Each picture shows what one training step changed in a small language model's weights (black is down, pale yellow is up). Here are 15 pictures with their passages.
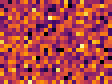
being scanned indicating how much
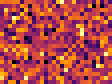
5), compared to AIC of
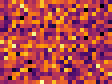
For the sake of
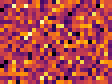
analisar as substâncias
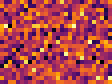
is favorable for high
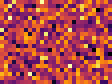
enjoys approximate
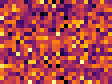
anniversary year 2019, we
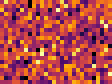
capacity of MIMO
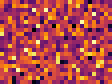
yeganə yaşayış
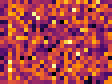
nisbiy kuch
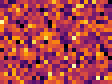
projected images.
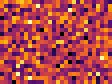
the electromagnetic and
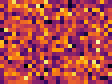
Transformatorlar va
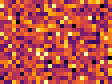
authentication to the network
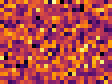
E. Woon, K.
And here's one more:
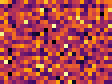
та становлення
